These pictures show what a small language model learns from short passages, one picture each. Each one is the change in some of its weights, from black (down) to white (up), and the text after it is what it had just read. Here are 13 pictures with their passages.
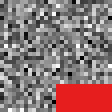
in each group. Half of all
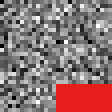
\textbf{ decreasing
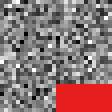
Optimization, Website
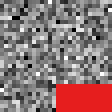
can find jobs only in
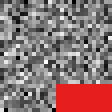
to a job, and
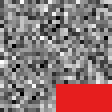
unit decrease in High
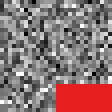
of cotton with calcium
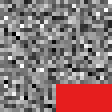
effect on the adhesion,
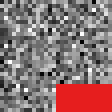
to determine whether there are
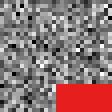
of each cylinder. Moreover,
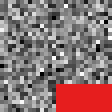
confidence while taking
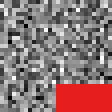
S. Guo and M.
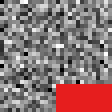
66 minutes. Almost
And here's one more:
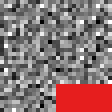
to educate parents about proper
